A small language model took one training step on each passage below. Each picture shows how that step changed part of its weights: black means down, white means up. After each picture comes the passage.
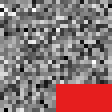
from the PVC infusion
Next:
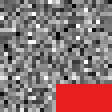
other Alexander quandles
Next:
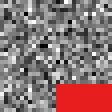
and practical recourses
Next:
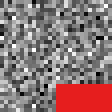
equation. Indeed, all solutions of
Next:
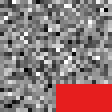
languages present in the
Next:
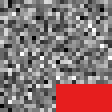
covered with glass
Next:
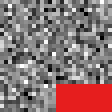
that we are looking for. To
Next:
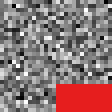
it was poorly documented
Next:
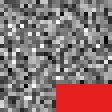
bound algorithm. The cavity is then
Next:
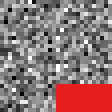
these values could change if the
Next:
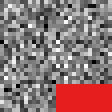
increased porosity of the surface
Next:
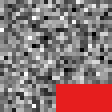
elliptic surfaces with a
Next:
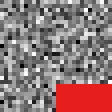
execution**—a complex
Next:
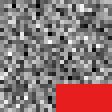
nor dissatisfied 4
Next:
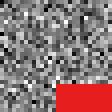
receiving any cooling
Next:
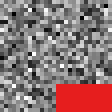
as an ecological condition leading to
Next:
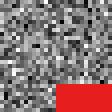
there exists an aether.
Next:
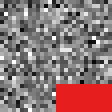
the first coordinate.
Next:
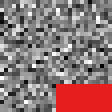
inherent job problems. This
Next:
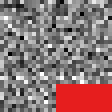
Intra gender theory on the
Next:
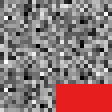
Jamalian, J., &
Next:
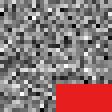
necessary constraints on the
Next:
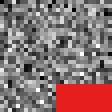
term singleton malpresentations
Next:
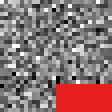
We merely have to take
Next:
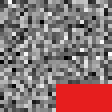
would imply that there at least
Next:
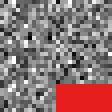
imputation methods is that they can be
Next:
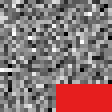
in both groups, while no DS
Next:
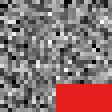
there are other such anomalies.
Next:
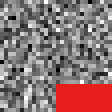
the present city using GIS and
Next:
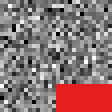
and evidence from renowned
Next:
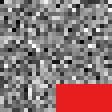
by engineers, for the
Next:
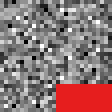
formulas hold \begin{align}
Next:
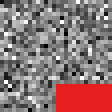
of the initial state $x_0$.
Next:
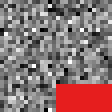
$L$ is, say,
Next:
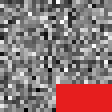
mean \pm standard deviation.
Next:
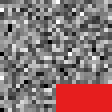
\emph{J. Soviet
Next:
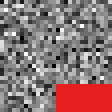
was a cross sectional observational
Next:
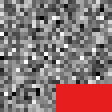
of $g$ yield $$
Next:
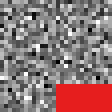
Nigeria, one of the
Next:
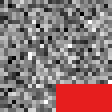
intensity, sometimes not being
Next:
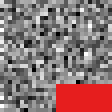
first time. A model of a
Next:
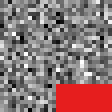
was trained via the validation
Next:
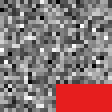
vertical reinforcements at the
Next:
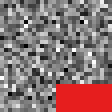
piston is an element of power
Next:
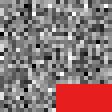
and acts in the equation as a
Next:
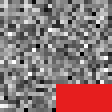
space. \qed \smallskip
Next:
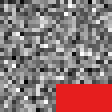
response. A trigger
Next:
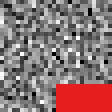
la empresa es
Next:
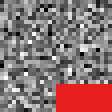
DG type CEI 0-21
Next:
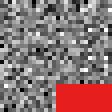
the semigroup of $X$
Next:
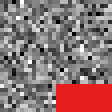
The reason for carrying out
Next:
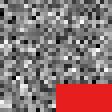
\midrule 1 &
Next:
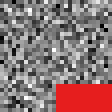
at the Yeungnam
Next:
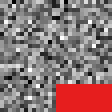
on the situation at times
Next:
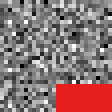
will usually deal with the effective
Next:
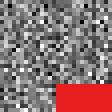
\rightarrow 0, \end{equation}
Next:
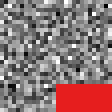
of avoiding sanctions.
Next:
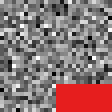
actual virtues of
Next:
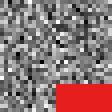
meet demand increase.
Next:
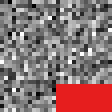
arguments in {\it
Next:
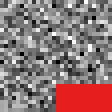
in early intervention and
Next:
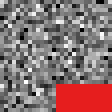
BSDE solution is a
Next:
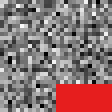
via time-reversal. We
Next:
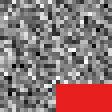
pathways induce expression of
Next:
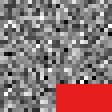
that either $G\less
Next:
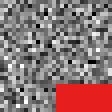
a priori bounds
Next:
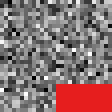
puzzle which was first
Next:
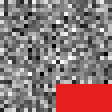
strategic behaviour.
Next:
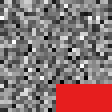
\left (I_M -
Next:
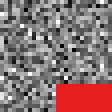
It is through your readership
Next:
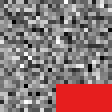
results on a large-scale
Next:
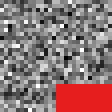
of amylase in sweet
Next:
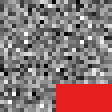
ruptured globe,
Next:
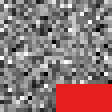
of functions}. The space of smooth
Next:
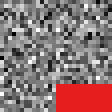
a tabletop experiment
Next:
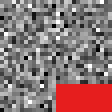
of (2.11) given by
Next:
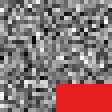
on a sectoral basis. The
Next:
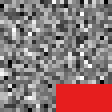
old and it was built by the
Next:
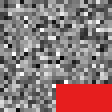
decagon ($110 \leq
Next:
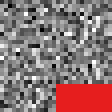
subsets defined below form a
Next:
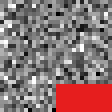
, is the load shedding
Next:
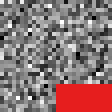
number fields $K_{f}$
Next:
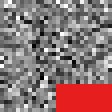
of (1). Proposition 3.5
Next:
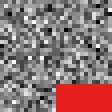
tahsils are mainly
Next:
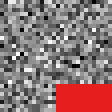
asymptotic stability; in
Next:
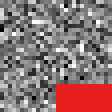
μ is individually rational under
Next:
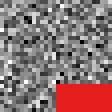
of training of future teachers
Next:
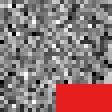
[18]. Varactor
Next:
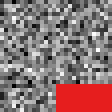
a researcher's career for the
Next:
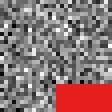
not contractible. Let
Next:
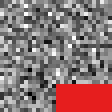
warm-up learning rate
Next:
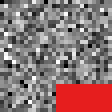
of $F$ at fixed points where
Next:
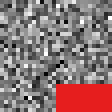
is proposed for the mean squared
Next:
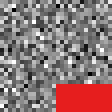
and other structures subject to
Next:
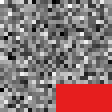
the most recent international DH
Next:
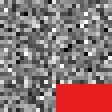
Influential as the appearance
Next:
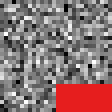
part - No answer
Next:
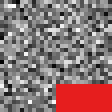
series, each term of which satisfies
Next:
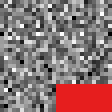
this, we mean that $Y$ is
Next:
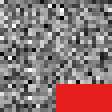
from the contributions at the
